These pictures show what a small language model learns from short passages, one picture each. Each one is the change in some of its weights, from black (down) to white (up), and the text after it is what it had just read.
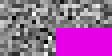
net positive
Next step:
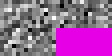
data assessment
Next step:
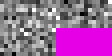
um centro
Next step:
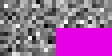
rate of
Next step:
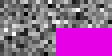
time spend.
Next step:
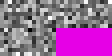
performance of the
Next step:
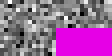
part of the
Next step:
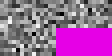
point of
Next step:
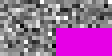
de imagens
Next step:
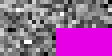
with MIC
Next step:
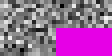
back to
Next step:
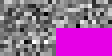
grade of
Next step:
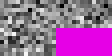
tradition is
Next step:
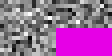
través de
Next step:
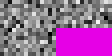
de litros
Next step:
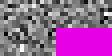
security and
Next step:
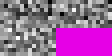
and priority
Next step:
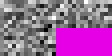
the performance of an
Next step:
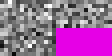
a tube
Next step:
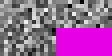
form blood
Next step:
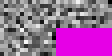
of Russian
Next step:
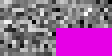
to the wound
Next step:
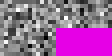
databases has
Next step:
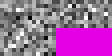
with program
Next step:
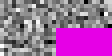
digital educational
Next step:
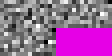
income and
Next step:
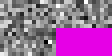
an exception
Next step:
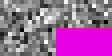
between industries
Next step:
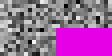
an auditor
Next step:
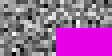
will be available for
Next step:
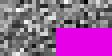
according to
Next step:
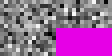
of foreign
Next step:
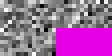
the variance are
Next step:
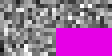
be known as
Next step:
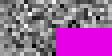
éste y
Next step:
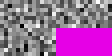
della specie
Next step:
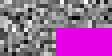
in internal
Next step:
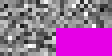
no li es
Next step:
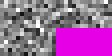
orientated in
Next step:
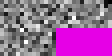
of cover
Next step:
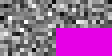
and mutation
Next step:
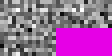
con il
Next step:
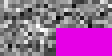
oral health
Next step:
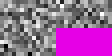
issues in
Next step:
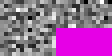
however, it
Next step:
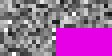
field person
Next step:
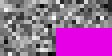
the RUN
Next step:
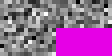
va fanining
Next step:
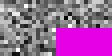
Role of
